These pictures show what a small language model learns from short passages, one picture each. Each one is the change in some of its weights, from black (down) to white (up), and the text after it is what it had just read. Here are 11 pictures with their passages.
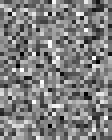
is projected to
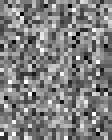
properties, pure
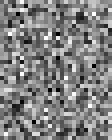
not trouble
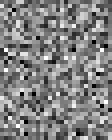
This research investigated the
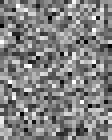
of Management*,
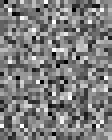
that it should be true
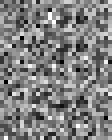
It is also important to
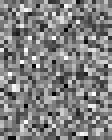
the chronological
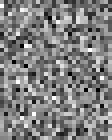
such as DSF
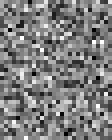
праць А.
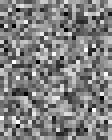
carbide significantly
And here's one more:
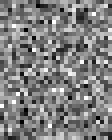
can be improved with
